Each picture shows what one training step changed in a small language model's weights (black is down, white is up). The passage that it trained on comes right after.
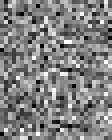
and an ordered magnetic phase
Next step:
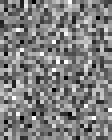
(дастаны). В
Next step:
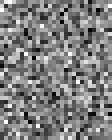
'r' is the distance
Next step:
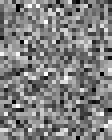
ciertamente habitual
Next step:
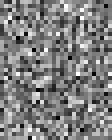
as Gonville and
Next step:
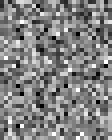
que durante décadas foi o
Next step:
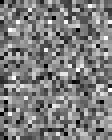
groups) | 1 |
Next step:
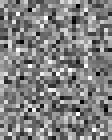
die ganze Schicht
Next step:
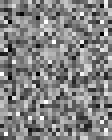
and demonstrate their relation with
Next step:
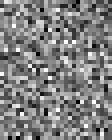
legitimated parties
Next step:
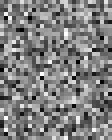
javoblar berishi
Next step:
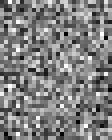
it is the best available
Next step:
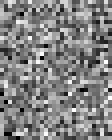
the common geometrical
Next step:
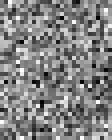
the dust temperatures from 25 K
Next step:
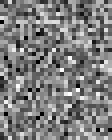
particle states, we choose
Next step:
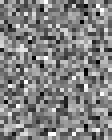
symmetric imprints were
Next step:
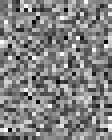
smaller unresolved molecular
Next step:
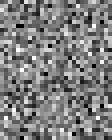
points of dark rogue
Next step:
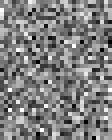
different mechanisms must be at
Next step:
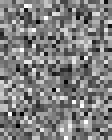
влияния. В
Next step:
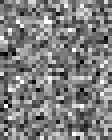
simple models, and the bias
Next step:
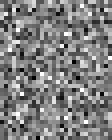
along $i^{th}$
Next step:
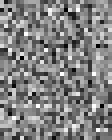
exact diagonalization calculations.}
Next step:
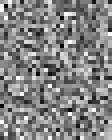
illuminate the sample
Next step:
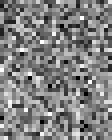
que o MoCA
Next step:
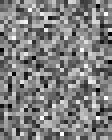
resalta la necesidad
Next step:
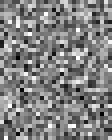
ihre Aussagen
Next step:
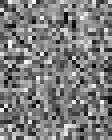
huge amount of data
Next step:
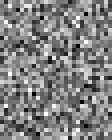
Misol uchun,
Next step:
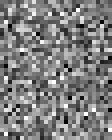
que não possuísem
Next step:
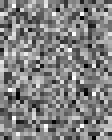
goal: to validate
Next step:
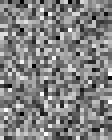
semiclassical results
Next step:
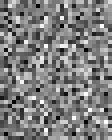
$\beta_t$ and
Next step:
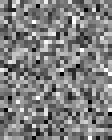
signal, to take into account
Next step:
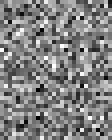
and possible unifications,
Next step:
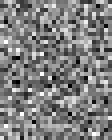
Teploobmen v
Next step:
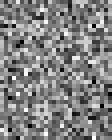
a reliable cut-off
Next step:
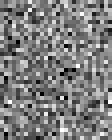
of the initial state matches
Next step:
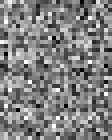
1. Peningkatan
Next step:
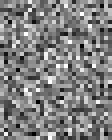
of sources found within the
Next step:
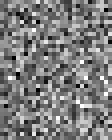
компания, а
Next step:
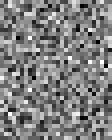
normalize it for comparison
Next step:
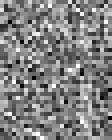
Distribution of the radio activity
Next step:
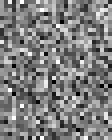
de revolución contenido
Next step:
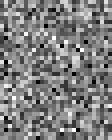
феномен. В
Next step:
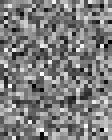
inobatga olishlari
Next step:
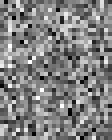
Hamiltonians for
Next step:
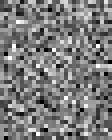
has a maximum capacity, and
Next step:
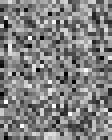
tutilgan maqsad
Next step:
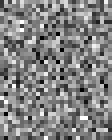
en evaluatie van
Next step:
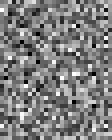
régression logistique
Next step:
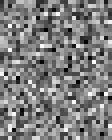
қайд этилган
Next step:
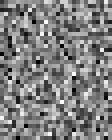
for $\alpha$, and quantum
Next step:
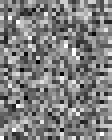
first and second hadronic
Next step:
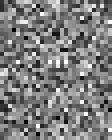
que, quando sofrem
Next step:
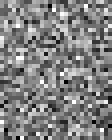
different slopes in different
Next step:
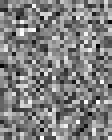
y del interés que
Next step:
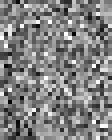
that the integrand in
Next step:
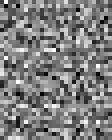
techniques do not apply to
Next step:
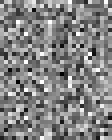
their key features and characteristics.
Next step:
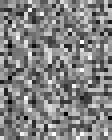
of the Department of Physical
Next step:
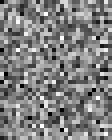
The \emph{direct
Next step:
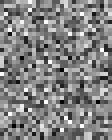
from soft particles. This method
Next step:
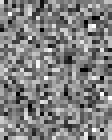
spectrometry measurements
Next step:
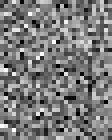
(green, red or
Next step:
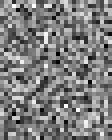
// Ёўзанинг
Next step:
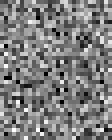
, \label{diff}
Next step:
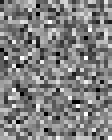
competência ou mesmo ser
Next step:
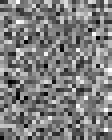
are therefore expected to follow similar
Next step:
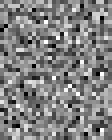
legislation on this
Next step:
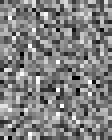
analizando ISSR
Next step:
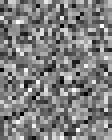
$\ell_B$ is
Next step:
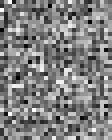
« Liberté »
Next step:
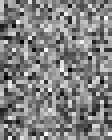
for the two DMs at
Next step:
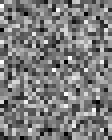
2015). It should also be
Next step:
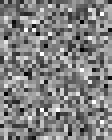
par des asymétries
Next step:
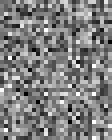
given in terms of these component
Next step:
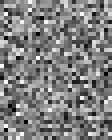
from the cluster centre,
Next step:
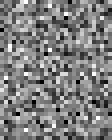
Parallelität und
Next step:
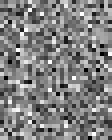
of polaritons promises
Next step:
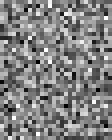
for the Planck parameter
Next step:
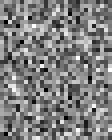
a non-relativistic
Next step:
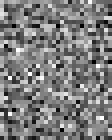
have multiple or more than one
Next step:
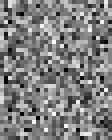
and the lowest indicators
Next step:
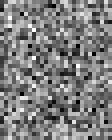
TPPK faoliyatining
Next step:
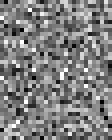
number of multiwavelength
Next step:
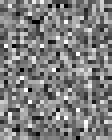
(odatda har
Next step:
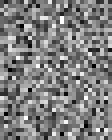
este entregable se han
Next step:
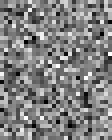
of a residual quark mass
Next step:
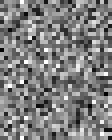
momentum distribution. Although a
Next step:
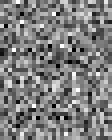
(DEA) associé
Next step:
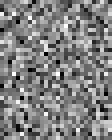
gráfica de la
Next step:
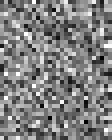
عن اللغة
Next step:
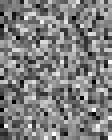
sermahsul usul
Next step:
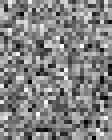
the model would require a
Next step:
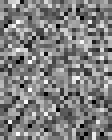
parts are hierarchically
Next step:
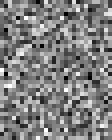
$ in the subspaces
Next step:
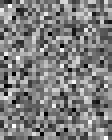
Endigi asosiy vazifa
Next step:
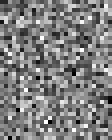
phase transition, where the far
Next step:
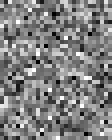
ini bertujuan untuk
